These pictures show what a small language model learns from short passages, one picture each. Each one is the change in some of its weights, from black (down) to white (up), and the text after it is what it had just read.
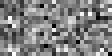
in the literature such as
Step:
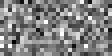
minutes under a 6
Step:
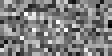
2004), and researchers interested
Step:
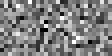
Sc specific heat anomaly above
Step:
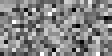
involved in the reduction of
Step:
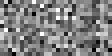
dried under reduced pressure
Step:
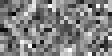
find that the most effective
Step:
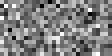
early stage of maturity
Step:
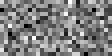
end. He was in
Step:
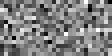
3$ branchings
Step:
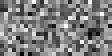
same hash signature to
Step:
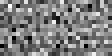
binary and ternary
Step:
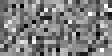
between the two sources in
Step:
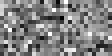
of the classifier for
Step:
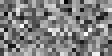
a small number of
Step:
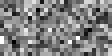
all the remaining ones.
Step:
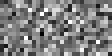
relatively low energies before a
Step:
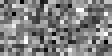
respectively, above the
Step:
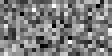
the 2nd term on
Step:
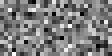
\right|$ the
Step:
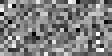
AXPs powered
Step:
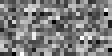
full width half maximum
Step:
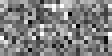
space that encloses
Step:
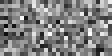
by some regressive
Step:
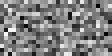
(dashed lines) are
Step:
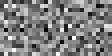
wireless monitoring
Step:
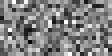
axis (HPA)
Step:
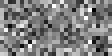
Furthermore, knowledge on the
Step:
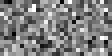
the X-ray spectrum
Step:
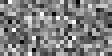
ASP solvers directly
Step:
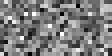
like global phases.
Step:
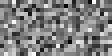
mutations in the
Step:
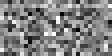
outstanding performance by private
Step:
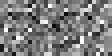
nearest neighbour
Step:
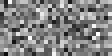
and AUROC
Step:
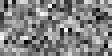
the proper \U
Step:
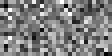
| Training Set
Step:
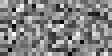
modified TOV equation
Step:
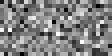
precision (Pre),
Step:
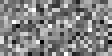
considered as offensive to
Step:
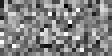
heat at night can
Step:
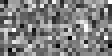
asymmetric} brightness distribution
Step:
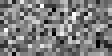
mg/dL for
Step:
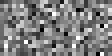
has intense mixing and
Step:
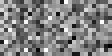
information contained in the uncertainty
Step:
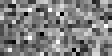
with previous measurements of
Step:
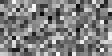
Abstract: This
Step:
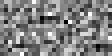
approximately in the small
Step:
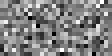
were monitored daily,
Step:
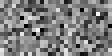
power. As a
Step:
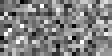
we find that by simple
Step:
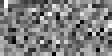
stay awake
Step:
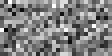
and $\sigma\in
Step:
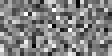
when it is directly accessible
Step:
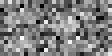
the following. First,
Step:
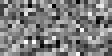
in the career might
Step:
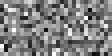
are evident in the
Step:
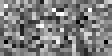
of chemical reaction have great
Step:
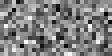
the solid green line is
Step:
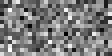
immunization. The
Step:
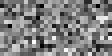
in the past ten years
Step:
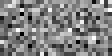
amplitudon mode depends
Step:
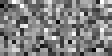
by operating the entry
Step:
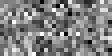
because the cavity mode frequency
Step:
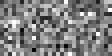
if the transition is
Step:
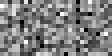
in this research area showed
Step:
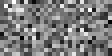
Other experiment sensitivity curves are
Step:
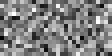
web technology usage
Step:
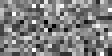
of autonomous
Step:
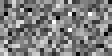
professional criteria today. The
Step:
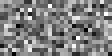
bringing it to room
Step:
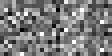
remarkably, we find
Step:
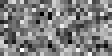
to the dynamical equation of
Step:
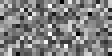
into our algorithm to make
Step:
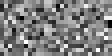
all tasks while requiring
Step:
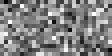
of hormone
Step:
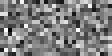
chronic constriction
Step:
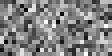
with particle-free
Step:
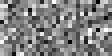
is not bound by
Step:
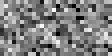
of the magnetic anisotropy are
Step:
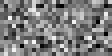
the elements, such as
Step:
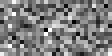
optimized. Prior
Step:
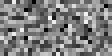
effort. If a data
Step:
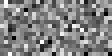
banking companies and a total
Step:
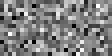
rotation begins at approximately
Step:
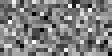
so. But this
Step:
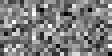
as much scientific progress as
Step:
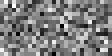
stiff. However,
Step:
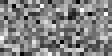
from paramagnetic
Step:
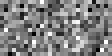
smart textiles,
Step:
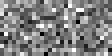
of certain thin films
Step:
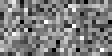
also showed reduced levels of
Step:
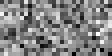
the {\em simultaneous
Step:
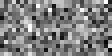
Edd} \equiv
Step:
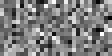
step only for the reduced
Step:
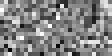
from the CO surface and
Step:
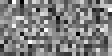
tail that was longer and
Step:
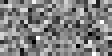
it can successfully completed before
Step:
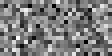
fewer concurrent memory
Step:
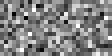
of them, especially small
